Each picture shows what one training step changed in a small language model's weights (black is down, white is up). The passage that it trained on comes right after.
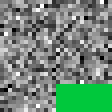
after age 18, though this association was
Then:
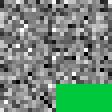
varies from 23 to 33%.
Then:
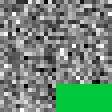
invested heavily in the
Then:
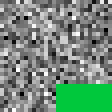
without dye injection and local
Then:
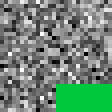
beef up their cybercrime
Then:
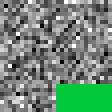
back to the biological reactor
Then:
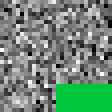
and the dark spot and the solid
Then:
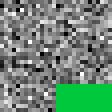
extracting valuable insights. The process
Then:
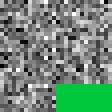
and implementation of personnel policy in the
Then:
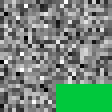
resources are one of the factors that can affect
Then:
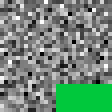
or 1024 ms. The former
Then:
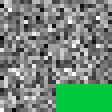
on the configuration page before the
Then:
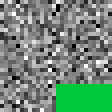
of Injury Modes Mode of
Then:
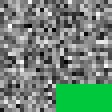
whether video games can be
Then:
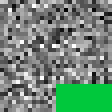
different cations on the separation efficiency of
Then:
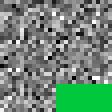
and form abilities for independent thinking and
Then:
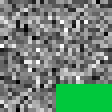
Consequently, this market situation has given
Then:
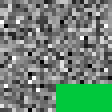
The findings revealed that demographics,
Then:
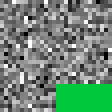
of cores, GPUs can
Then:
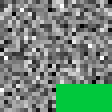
the shape and angularity of
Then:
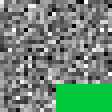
leaders exercise their leadership within
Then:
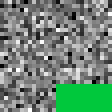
and prevents the water bodies
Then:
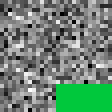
its loss is possible. In recent
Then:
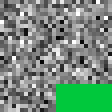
and degraded sensing performance, especially in
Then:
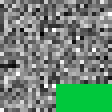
state corrections in the filter are difficult
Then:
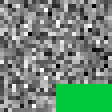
to assess the web-sites, the
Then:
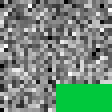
the instrument implies to the operationalization
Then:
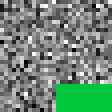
defines application interfaces for
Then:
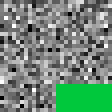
learning format**, allowing for active
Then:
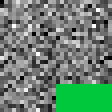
rules j)-m) describes the
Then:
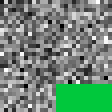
sputnik fellow
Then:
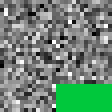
about me' book at the center
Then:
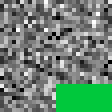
long, short hairy.
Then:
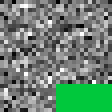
Díez. The problem of
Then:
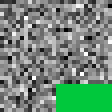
Nigeria. A B.A project,
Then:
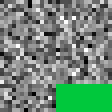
The last note of this phrase
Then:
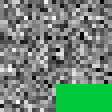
of amateur and non-academic
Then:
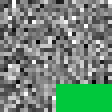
could not be high, and the level of
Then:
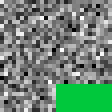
using judgmental sampling.
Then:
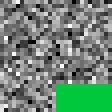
depends on principals' decision making
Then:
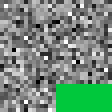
the potential of later rolling back
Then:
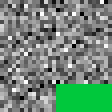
and international conferences will provide a platform for
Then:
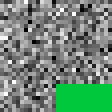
communities”.³ Traditional Land
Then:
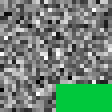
the speed of attacking hash functions
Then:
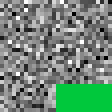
of litter to be used for
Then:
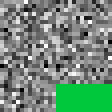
reuse, separated by high and low
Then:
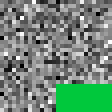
techniques. An intrusion detection system is needed
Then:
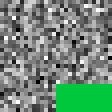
the smallest planar element in the
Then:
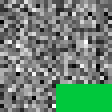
row pattern and spacing
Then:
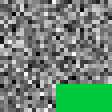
a dietary component for human. Journal
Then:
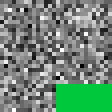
University of Southampton in the
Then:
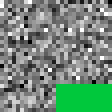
At the Summit, many
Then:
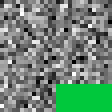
This study aims to analyze the effect of
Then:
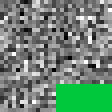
simplex virus type 1. The study
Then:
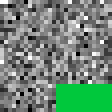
THE STUDY - To know
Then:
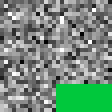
qualitative method and further research by quantitative
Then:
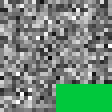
of the excitation period on the
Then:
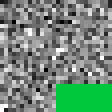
capsules and ligaments.
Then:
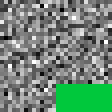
Larger the growth efficiency,
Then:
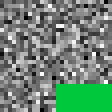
2 and 3). Forest provides food
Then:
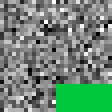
get a federal law on AI,
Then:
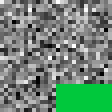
of trendy machine learning in publications and
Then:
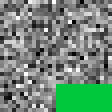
the quality of the final product. It is
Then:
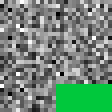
1000 h of creep where a reduction
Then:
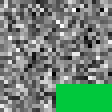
[21], and Kakati B et
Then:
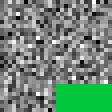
1. As revealed by these data, the
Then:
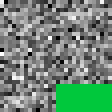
separate the river itself from the
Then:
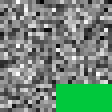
affected prior to the deep system [10].
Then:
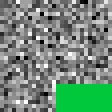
considered relative to cultural styles and
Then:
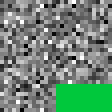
the Study The broad objective of this study
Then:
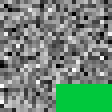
and annual in-person events
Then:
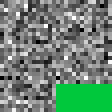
limitations of the study should also be
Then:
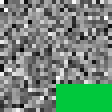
a place that he/she
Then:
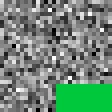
the ER physician:
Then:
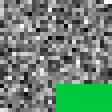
cell lung cancer (SCLC)
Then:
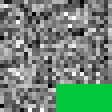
on the study of direct contact
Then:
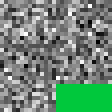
t & \sin \omega
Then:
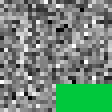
from three different agro climatic
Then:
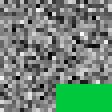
reported that endothelial function is
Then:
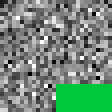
with utilization of different waste as the most
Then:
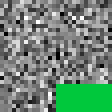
of Eq. (1) is obtained
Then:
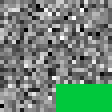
title of Wordsworth's
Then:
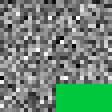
Establish an evaluation system of
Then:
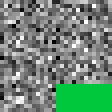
plays a crucial role in maintaining
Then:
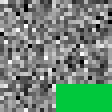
were analyzed by differential scanning
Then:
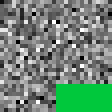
collected data from Twitter. We
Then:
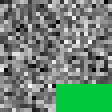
capacity of ca. $80
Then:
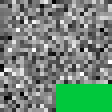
a priori, as it is
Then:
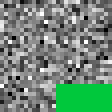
behaviour can be harnessed for
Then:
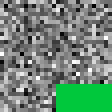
by finding unexploited uses
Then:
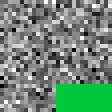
be capable of detecting not only a
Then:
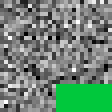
enable organisations to build procedural
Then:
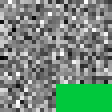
it certainly would not be out of place
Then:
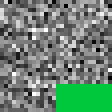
also began with the production of cheap
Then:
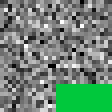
is crucial. The sole medicine
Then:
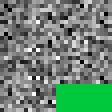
negotiations underway on a nuclear
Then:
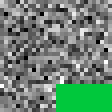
drop- out hippies
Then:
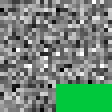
top three social networking sites alone
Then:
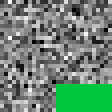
guarantees are made regarding the
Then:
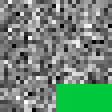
material and granulometric composition.
